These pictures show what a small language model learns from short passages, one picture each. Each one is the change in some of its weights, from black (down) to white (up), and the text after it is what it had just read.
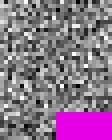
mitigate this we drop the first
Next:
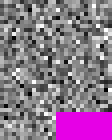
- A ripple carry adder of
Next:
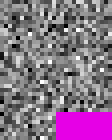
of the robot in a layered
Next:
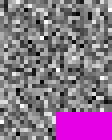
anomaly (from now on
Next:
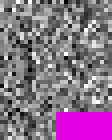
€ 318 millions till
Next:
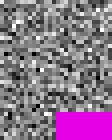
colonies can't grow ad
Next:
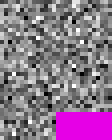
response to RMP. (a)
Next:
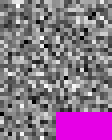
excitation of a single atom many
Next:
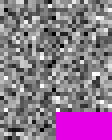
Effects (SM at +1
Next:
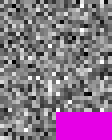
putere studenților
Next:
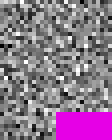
Figure 8, fine-grained
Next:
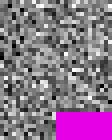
history of the universe. However
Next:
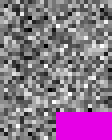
atomic desorption from the surface
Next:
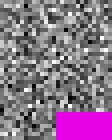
new products (eg through point of sale data
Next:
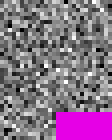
and the female tissues, for a
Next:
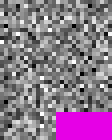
low birth weight; APGAR
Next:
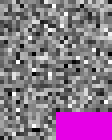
переводчиков. К
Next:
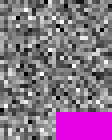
is hard to access, and IR
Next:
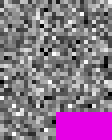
in (d), marked by the
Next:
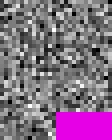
qamrab oladi. Shu
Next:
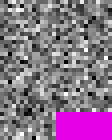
uni iroda kuchi katta
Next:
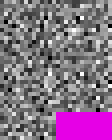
modelar cenários complexos,
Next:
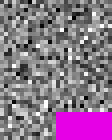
should be the same at $r = a$. For
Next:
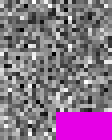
materials. In order to understand this
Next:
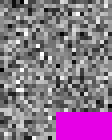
deyişle EİT,
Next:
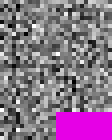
и к окончанию
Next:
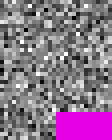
make choosing the appropriate
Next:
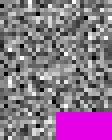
Academic Performance in
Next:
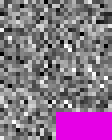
using the MATLAB software by
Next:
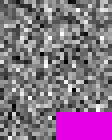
ist es als Lehrperson
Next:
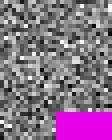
situation that makes them feel
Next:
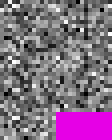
where $i=A,B$ and
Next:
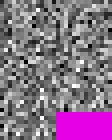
drug. The two major
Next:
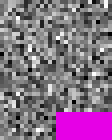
and search parameters. As well as the
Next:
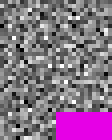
with major code restructuring for
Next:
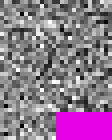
intrinsically exists due to the
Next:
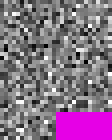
de modelos biológicos e
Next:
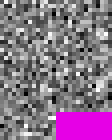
temporal bounds?”. 1
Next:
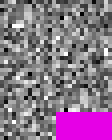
Mathematics and Natural
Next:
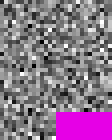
extreme, it also shows that if a
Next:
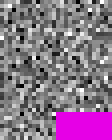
application. Base on this conversation the
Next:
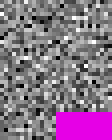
Deshna¹, Gupta
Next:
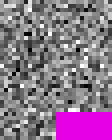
diseases: Status, limitations and
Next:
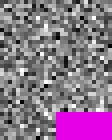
trajectories of the particle as it
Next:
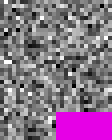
"A brief introduction to
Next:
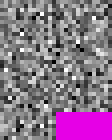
sentido religioso assegura
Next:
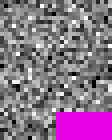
kiritishni anglatadi.
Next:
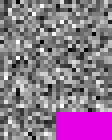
forward the abnormalities we found in
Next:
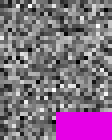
hisoblanadi. Masalan,
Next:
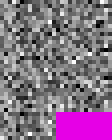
costumbres y pensamiento de
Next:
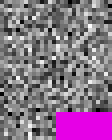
Guru Mata Pelajaran
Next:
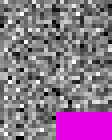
This suggests that producers are presented
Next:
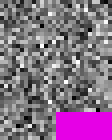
meio necessário para que se
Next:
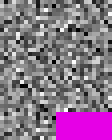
emotions to deep emotions to
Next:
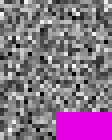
S. MBENAKSHI and
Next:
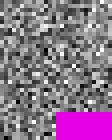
vector between the transmitter and
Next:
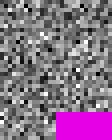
nisbatan 14 kun
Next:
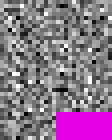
areas for proper energy policy formulation and
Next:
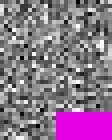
the analysis of the tests carried out
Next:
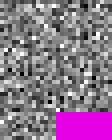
the Ministry of Internal
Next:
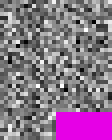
o'ziga xos metodik
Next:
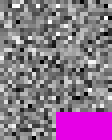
The AEs rate varies from 7% to
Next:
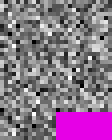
production. These systems offer the
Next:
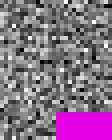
designada como Topotipos; materiales
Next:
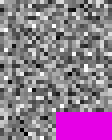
в дальнейшем при их
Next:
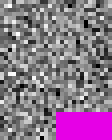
companies should be concerned with the
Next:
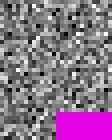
Compton *et al.*, 0.6
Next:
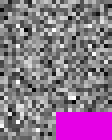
XOR3 function in three inputs),
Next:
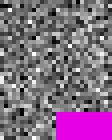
yepyeni sorunları
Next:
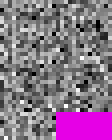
qiziqish mavjud va
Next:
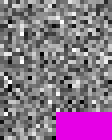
demand increment is expected and is
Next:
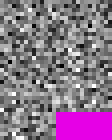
the shock front. The corresponding
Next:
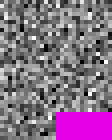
and accessibility. Incorporate a
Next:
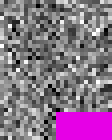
This might be due to simplification in
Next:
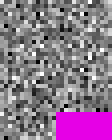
\end{align} the relation between
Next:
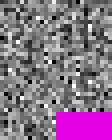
steps 3 to 12 between p_i and
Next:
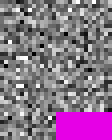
indices are ignored in the following
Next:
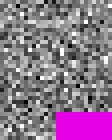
for the sake of joke, I
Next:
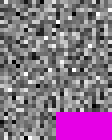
a control can be established for
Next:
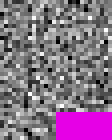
in which the thiol hydrogen has
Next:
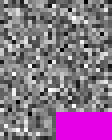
representatividade das mulheres
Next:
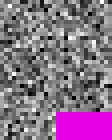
la dimensión sociopolítica
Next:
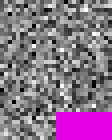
maiores médias mensais
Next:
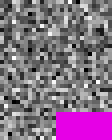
of the temperatures and densities, where
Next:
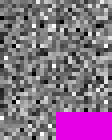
com base nas métricas
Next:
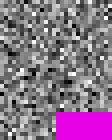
wave manipulation by RISs.
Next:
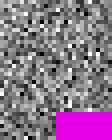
71cm on each side from the positive
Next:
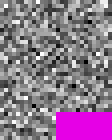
of this theory. If we take the
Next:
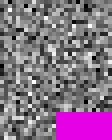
madaniy ramzi,
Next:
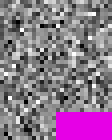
the breakup process to the ICF
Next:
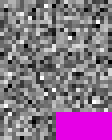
This technique differs from existing
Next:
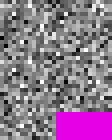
Teachers of the Department
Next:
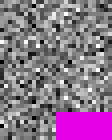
faster than used lubricating
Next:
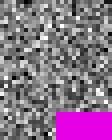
delays important actions on rising
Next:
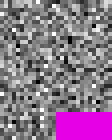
sensory data for an object of
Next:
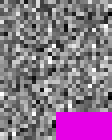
their heavy metals. The soil
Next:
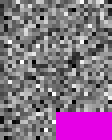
адаптировать для
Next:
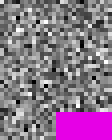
optical or near-IR emission from
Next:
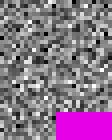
It is based on a reduction originally
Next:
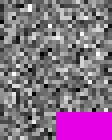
cargas opuestas se atraen
